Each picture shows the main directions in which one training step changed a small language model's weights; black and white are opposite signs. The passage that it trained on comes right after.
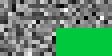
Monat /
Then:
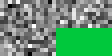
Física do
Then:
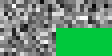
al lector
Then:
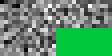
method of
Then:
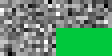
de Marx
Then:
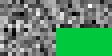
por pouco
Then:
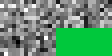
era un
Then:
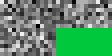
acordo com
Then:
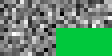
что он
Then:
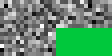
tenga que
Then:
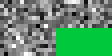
и водных
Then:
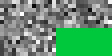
una, y que
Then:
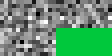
ed f7
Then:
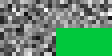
Mission da
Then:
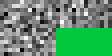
no Ligue
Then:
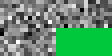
Shu bilan
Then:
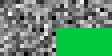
y después
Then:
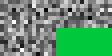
foi analisado
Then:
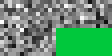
van artikel
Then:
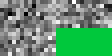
ações que
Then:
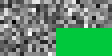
registre des
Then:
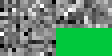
sistem medis dan
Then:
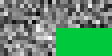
plantea que en
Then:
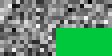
propios de
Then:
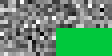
os contratos
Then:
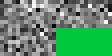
para pessoas
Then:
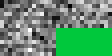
mencionada por
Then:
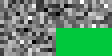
de outras
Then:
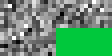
como medida para
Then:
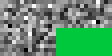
della prima
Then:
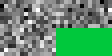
Kelas :
